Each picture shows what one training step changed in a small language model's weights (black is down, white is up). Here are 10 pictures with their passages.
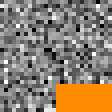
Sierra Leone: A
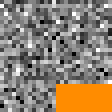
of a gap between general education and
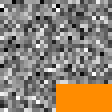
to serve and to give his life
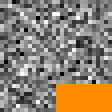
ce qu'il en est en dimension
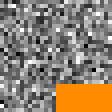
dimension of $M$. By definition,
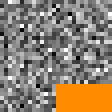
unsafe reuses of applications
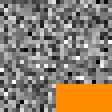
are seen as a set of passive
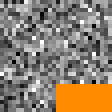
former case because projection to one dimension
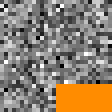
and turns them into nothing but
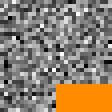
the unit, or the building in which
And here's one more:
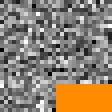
wider footprint they leave
